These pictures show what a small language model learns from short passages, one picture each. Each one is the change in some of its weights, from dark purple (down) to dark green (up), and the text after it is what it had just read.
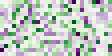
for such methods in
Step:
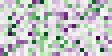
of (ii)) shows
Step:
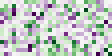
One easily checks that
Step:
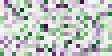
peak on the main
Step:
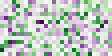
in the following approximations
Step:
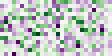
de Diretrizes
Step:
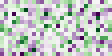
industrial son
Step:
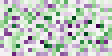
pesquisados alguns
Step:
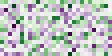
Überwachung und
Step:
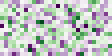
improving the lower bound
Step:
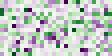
{\em weight\/}
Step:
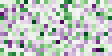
on bounds to the minimum
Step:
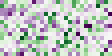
Results of simulation
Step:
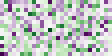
boshqarishda strategik
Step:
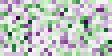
forma que o mesmo
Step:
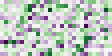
+ I \otimes
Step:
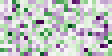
in the guise of
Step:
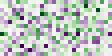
only if each column
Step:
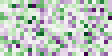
faolligini har tomonlama
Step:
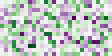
other algebraic structures, such
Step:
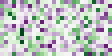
SMA Negeri
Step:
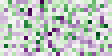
partie présente
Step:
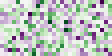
In fact, for any
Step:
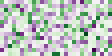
a limit on the
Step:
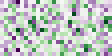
is done in proof of
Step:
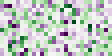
del arte:
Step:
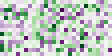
Målet er
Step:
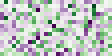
то же время
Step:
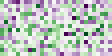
devoted to the
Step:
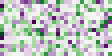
World Economic
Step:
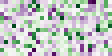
def} Let $A
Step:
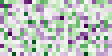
Shuning bilan birga
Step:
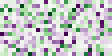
V \nonumber\\ &
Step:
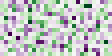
is a particularly important
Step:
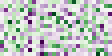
algumas atividades
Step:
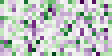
Since a face of a
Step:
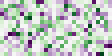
quête de solutions
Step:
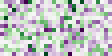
to a lower order
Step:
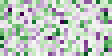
section are given below.
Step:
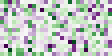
є вплив
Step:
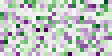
bank balances with
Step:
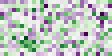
bilan batafsil
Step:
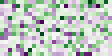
of the serviced
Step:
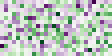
moral, ou
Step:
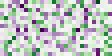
is an island in
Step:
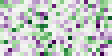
shakllantirish mezonlari
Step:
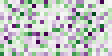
m\leq l,
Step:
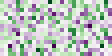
algebra of the kernel of
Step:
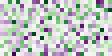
Thus, we have
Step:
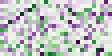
is uniquely determined by
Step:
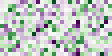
lugares dentro da
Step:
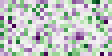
Unknown solver"
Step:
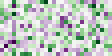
by others authors
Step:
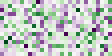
не исполнять
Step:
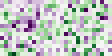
de triangulación
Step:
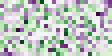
of $\Gamma$. When
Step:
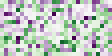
У больных
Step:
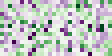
Sud. Au
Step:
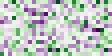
the conclusions of Theorem
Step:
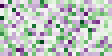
when the relative residual lies
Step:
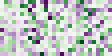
pelo Programa de
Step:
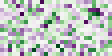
trata de un texto
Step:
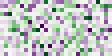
a circle, then the
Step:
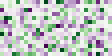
order $n$, where
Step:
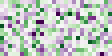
curve enclosing the
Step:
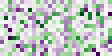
con un 16%
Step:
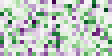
asoslangan Rossiya
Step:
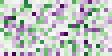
j \in I}
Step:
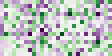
modellari zarurligini
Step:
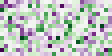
sempre respeitados
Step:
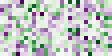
the Baron curve for
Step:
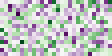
exist badly
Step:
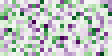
\] Furthermore, we show
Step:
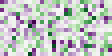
с доктором
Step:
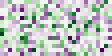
capacidad de poderse
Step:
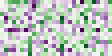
It is natural to assume
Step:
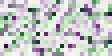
is unusual.
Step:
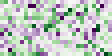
hence is finitely generated.
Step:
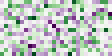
Rings, which provided
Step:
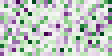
имеют возможность
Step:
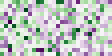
the constant $K$,
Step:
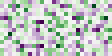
in the convex hull
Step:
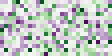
components in all directions
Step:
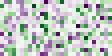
продуктами и
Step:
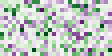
Lago de la
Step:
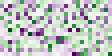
mahalliy yoshlar
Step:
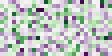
a interação entre a
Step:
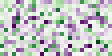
пишет он
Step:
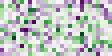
source de création
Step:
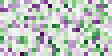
sequel, the following
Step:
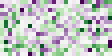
& & \searrow
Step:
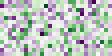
wish to apply our
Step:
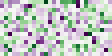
Let us study some important
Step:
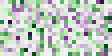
as theoretical support for
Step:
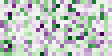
для лікування
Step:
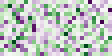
Case 9, we
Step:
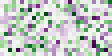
these hexagons
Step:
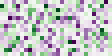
, atom -
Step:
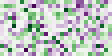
Complex Technical
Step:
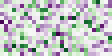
qu'aux clients
